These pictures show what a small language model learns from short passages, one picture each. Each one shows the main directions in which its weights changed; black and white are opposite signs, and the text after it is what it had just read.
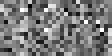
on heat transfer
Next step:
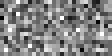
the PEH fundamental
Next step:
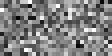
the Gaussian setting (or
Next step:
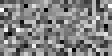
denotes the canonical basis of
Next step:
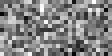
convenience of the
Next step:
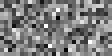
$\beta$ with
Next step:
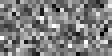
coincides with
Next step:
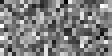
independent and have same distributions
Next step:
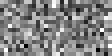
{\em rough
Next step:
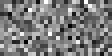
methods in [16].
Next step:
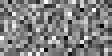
$$ By choosing
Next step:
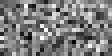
Geometric Science
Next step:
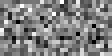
k\geq 3
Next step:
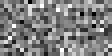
equation with a difference kernel
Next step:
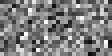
paper. \sas
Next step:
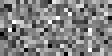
method is given by
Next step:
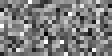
rings, as shown by
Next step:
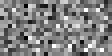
jeu au point
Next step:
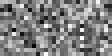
for $1\leq
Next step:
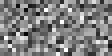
is abelian. We now
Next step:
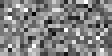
the following example. Let
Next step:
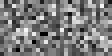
$V$ to the
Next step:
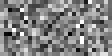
by adding a
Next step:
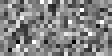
of $X$ and
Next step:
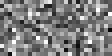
shows that also $$
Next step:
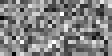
is called the {\it
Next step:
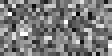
If $\varphi$ is
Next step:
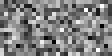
\indent By solving the
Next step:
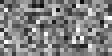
then the unitary dual
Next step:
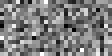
through viscosity
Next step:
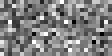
$S$ are
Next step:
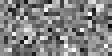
algebra homomorphism $i :
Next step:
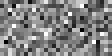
For the endomorphism
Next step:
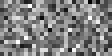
the principal symbol of
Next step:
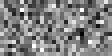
on $E$ in
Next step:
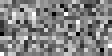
orderings. For an
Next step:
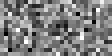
equivalence relation on ${\Cal
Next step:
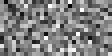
to $g$, is
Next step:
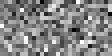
in finite dimensional Hilbert
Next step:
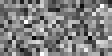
we consult the
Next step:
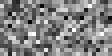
ouverte et
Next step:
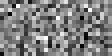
We shall show that
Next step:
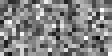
\enn has only
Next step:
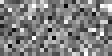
or implicitly
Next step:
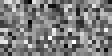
not too strong.
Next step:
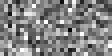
appliquer le
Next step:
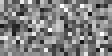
v)\big)$ for
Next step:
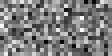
our setting, the
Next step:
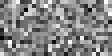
he never needs
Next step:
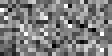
problem): a point
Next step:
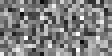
over $k$ that
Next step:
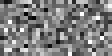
the remaining 51
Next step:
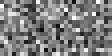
recent revival
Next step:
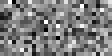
parts with no part
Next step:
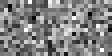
whereas the existence of
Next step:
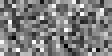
$H$ as a
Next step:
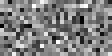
semi-simple Lie
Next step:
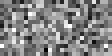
this problem can be
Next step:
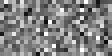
used are sensitivity
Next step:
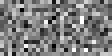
graph covering. A
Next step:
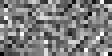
a subsequence,
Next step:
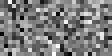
divisor $E
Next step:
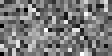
new result even when
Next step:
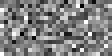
an orientable closed
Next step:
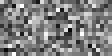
simply connected oriented Riemannian
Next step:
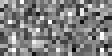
are exactly support functions of
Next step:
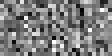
that $\det(\ord
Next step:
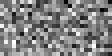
any simple module belongs to
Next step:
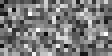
would like to mention some
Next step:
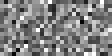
of intersection. (The
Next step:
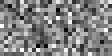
interval is a lattice
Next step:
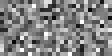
topology. (Since the
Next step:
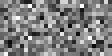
the vertical edges
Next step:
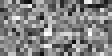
the gradient operator and the
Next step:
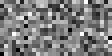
that $\hat f$
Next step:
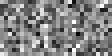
\kq$ of
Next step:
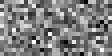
more detailed
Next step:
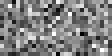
property is extended to bounded
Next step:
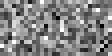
$\alpha$ starting
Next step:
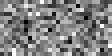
3. By theorem
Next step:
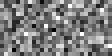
$\lambda$ will be
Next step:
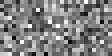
exposition, including
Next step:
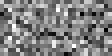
variable with a smooth probability
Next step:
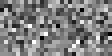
where $I$ is
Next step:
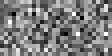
n}$ denote the standard
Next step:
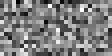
causing loss of
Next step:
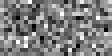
the lengths of
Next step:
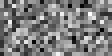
$M$ trajectories
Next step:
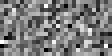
is larger than 3.
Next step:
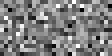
a vertex $w$
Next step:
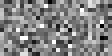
dimensional faithful
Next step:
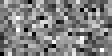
the $k$-th
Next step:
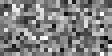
\to \infty$,
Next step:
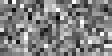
Breaker has
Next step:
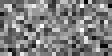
which contain the vertex
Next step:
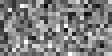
this most general result:
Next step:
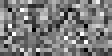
addition by a real
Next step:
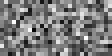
of generalised
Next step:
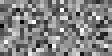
be satisfied even if the
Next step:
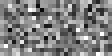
DC) \times
